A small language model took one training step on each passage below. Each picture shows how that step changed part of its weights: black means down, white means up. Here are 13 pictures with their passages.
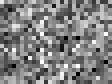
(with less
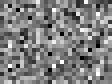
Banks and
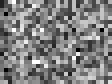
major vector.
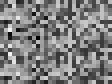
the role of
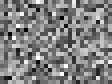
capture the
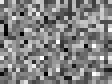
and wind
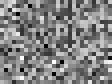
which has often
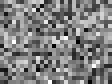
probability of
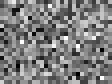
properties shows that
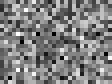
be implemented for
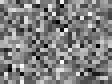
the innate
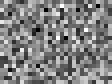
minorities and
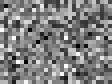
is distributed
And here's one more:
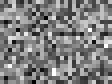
the late
